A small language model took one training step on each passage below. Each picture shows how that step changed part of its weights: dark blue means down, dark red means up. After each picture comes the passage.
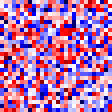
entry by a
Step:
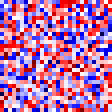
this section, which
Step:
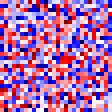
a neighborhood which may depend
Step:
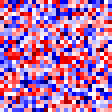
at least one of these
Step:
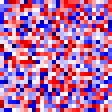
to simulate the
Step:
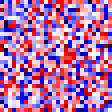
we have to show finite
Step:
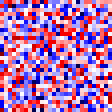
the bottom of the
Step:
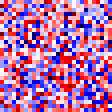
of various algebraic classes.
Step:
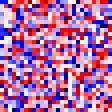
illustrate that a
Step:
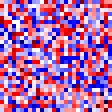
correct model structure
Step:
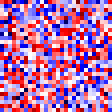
proper combination of a
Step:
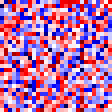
arbitrarily long blocks
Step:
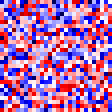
homogeneous cone. This
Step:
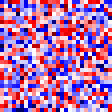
context of gradient fields,
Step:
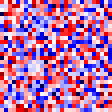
a generalized second derivative,
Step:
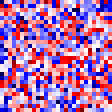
all bounded linear operators on
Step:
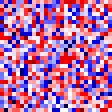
arrive à
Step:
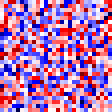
defined as above on objects
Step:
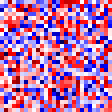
that $\om$ and
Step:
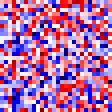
$T$ and
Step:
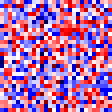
$x \in
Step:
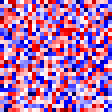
previous scaling, the
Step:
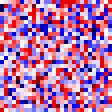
components $$C\Gamma
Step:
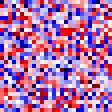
spectrum in $\{ E
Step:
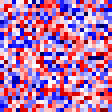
la forme de
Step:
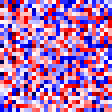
applications including image
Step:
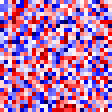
$\varphi$ belongs to
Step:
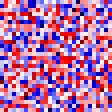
the Riemann surface given
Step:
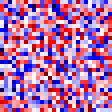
the solution obtained when solving
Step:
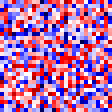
the black solid
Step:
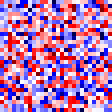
Wiener processes,
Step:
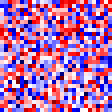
above (resp.
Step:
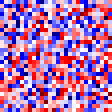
central result in this
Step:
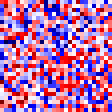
the structure of Riemannian
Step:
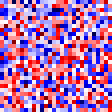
as $n \to
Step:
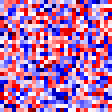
compact type and rank
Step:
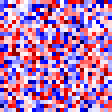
the centroid energy
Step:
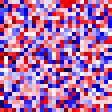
spaces, which is
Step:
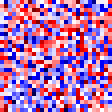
mixing Poisson
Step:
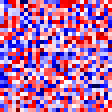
on the linear space
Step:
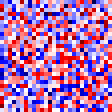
direction are the negative
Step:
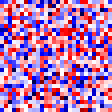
an element $u
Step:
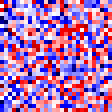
assumption, a similar statement
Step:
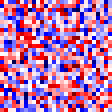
A2 (see
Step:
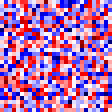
and is certainly a
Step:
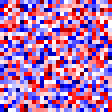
a flat torus
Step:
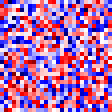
vertex with degree at least
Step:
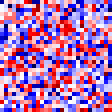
follows directly from the
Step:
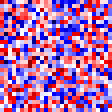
euler, symbol and
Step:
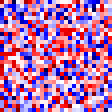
surfaces. One can find
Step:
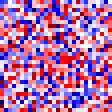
the continuous time case.
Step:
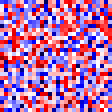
$j \geq
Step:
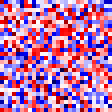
$$ We know that
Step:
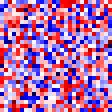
that the above integral is
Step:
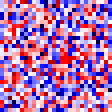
under Dehn
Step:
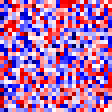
been verified through
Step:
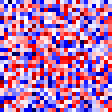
the formulae given in
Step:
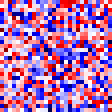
method connected with the
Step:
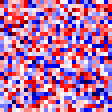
Since no new ideas
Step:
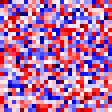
from biology to
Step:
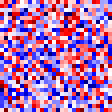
a graph of spaces.
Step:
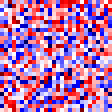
There has the following discrete
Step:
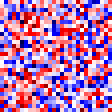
vanishing of certain
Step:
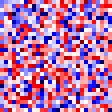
$M$ the operator
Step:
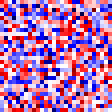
a singularity of
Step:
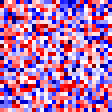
control, propagate
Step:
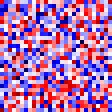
the plots of
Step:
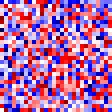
implied by that ball
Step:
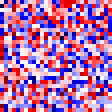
them feasible
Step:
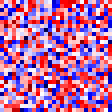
and that the morphism
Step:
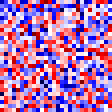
$edge$ is
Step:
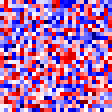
be positive definite for
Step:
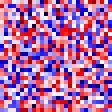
for a proof of the
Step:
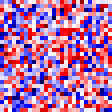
but not $x$
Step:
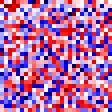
the cohomology of the
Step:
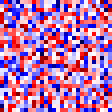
the $K$-center
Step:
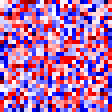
the increase of
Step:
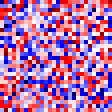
injective, and
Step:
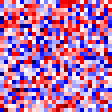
if $\kappa$ and
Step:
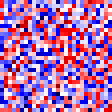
to which five different
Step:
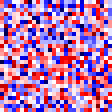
different proofs are
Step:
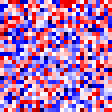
by elements of the form
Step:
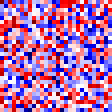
with respect to a
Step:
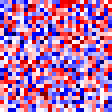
this requirement, because
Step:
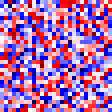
prove the following main convergence
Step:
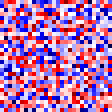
a vertex cover of size
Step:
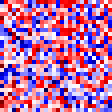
result, existence is
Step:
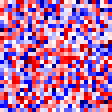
derived together with a bound
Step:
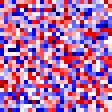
begin code {
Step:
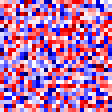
the dimension of the subspace
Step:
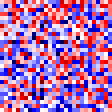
$v$ in
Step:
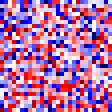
the natural projection. Given
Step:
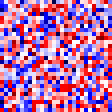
our considerations. Recall
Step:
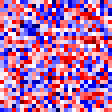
of non-abelian
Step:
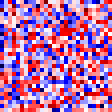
these observations is
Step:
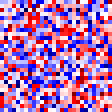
a log canonical pair where
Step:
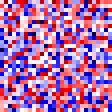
V$. The same expansion
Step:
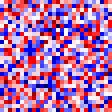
and thus negative. If
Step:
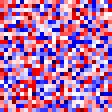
a sufficient condition for
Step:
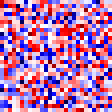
two isomorphism classes of
